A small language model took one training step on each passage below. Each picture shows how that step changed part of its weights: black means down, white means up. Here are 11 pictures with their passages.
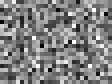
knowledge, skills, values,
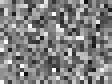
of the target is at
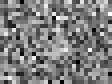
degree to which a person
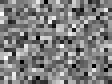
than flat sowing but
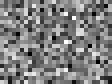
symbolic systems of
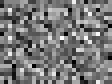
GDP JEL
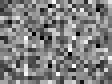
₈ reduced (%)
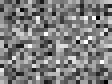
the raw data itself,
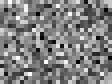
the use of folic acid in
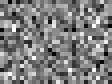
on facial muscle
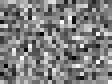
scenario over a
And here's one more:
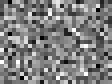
the SSH Open
